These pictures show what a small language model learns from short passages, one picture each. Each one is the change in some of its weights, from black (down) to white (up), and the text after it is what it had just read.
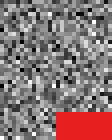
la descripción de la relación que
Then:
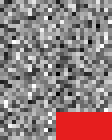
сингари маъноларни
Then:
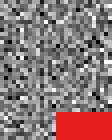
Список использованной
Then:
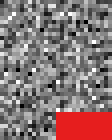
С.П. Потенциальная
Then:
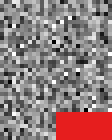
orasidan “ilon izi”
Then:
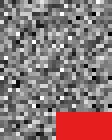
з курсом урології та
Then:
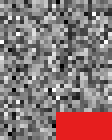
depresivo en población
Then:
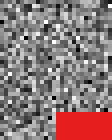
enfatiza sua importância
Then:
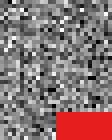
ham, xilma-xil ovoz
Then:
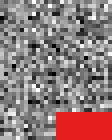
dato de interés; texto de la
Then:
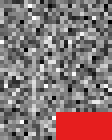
Integra en Foodchain
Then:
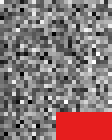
moral refere-se à
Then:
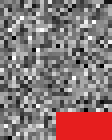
formativ (shakllantiruvchi)
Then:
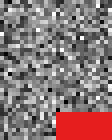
hosil qilish (so'z va
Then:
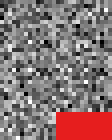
многих языков и
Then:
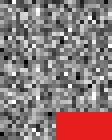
erituvchining gidrolizlanishi
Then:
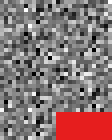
tiveram dificuldade
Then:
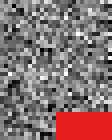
Tourbeaux DGRH
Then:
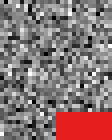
banking ICT. This
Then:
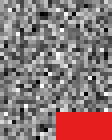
по пути изменения ситуации
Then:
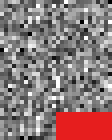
samaradorligini tahlil
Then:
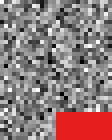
cea dinainte; o
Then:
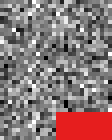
de los participantes (Ley 81,
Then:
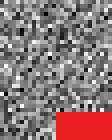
а с прикладной точки
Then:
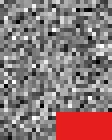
ofereça ganhos ponderais
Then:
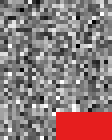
цивільне право
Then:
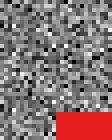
Alamidan shamol qolar
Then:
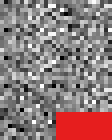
die Bedingung: Die Erlassung
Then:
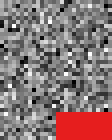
*Information literacy e o
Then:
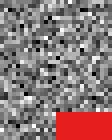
Гомера, Тираса,
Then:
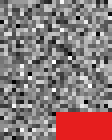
las muchas diferencias de
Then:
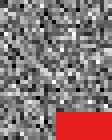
Олий суди Раисининг
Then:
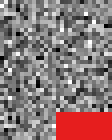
121), pois militares
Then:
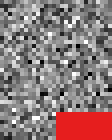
of a sodium-stimulated
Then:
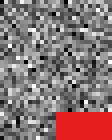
de mayor generación en los 14
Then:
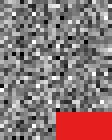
3. 3. Султанова
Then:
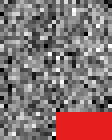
T, Pauli D et al.
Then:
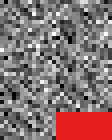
Маннанов Ж.Ж.,
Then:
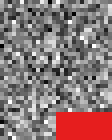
Specie invazivă
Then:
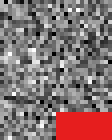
ekstrak kental.
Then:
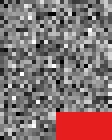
de la performance du système de
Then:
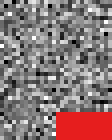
kunnen leiden tot het
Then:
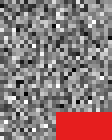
творческих стиля в
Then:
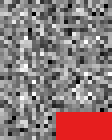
ijodiy iste’dod va
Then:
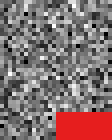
Nodir Zokir o'g'li
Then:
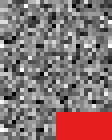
hamda ilmiy xodimlar bilan
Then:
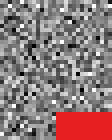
// Security and communication
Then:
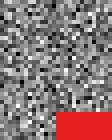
прямо в чашке в
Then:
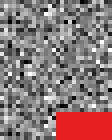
buhran yıllarında finansal
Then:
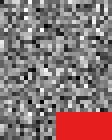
беради. Рабоднинг
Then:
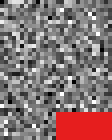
ғояси – мамлакат
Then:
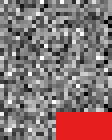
nama 7-8 buwınlı
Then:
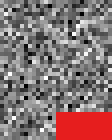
og lokale dagblade
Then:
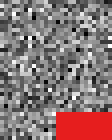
konusudur. Aslan'da
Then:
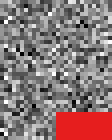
bozoriga moslashtirish, ularning
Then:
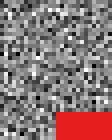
региона природными
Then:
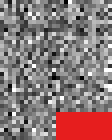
tizimini takomillashtirish
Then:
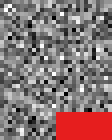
reality. Key words:
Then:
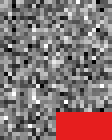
Caderno de Atenção Básica
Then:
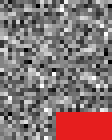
serbuk yang lebih halus.
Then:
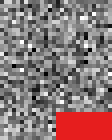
não tradicional, ou seja, um
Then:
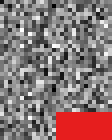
или нескольких центров
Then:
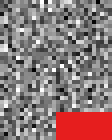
ишончли юқори
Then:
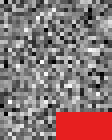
G. Conaghan [et al.]
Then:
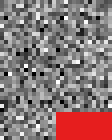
domiciliar em crianças e
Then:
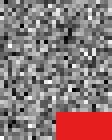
GMO mahsulotlari
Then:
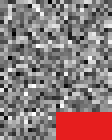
de loto, de unos 10
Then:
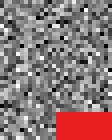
en el ambiente y la salud
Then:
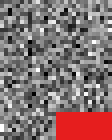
The Economics of Science.
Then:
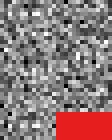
dormitórios voltados para
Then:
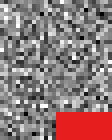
А вот правоотношения не
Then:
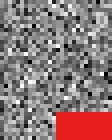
sebagai wujud nyata
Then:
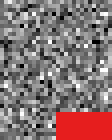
восстановить радость
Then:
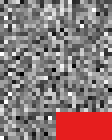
Eron aholisining asosiy
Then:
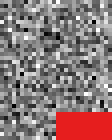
idade de nome Stephano e
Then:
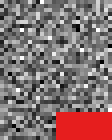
та дизайні будь
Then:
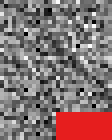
și Performer.
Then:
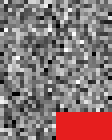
on firm value. tax
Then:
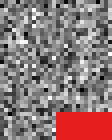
en este orden: Circuitos
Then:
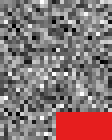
exclusão social. O Estado por
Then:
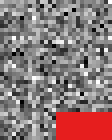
is called dissimilation.
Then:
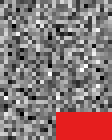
оформленные в традиции,
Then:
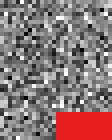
merupakan konsumsi
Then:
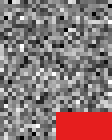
nivel local-territorial
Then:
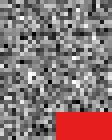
qabul qilish, uni amalga
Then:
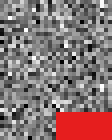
de Ulldemolins en 2016
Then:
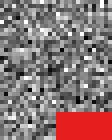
a origem do Mundo, dos
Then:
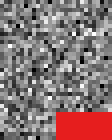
U. Hassan, and P.
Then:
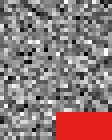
yoritishga intiladi. Uning
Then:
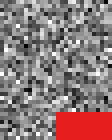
construída por meio de signos
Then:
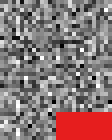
пустое место. Но
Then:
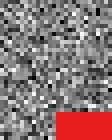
Abdal Musa Sultan, -
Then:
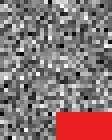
мои исследования были
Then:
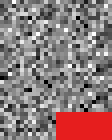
yönündeki edilgen
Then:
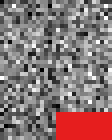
tengligi to'g'risidagi
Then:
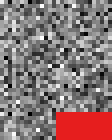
yondashuv asosida ta'lim berish
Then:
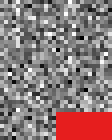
seu conceito, elabora o
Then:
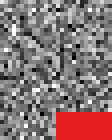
of *Chironectes minimus*
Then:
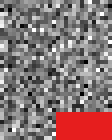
tahun. Potensi wakaf
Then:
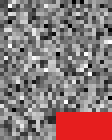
estagiários? Técnicas
